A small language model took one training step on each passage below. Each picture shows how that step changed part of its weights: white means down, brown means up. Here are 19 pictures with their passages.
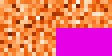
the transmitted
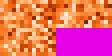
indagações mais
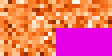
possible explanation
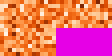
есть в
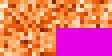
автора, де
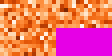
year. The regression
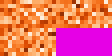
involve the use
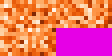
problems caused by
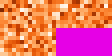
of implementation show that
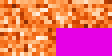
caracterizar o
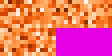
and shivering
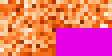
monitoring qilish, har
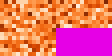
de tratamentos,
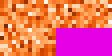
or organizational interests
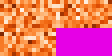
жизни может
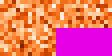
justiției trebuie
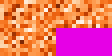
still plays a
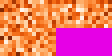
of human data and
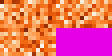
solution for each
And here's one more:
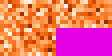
particularly those with limited
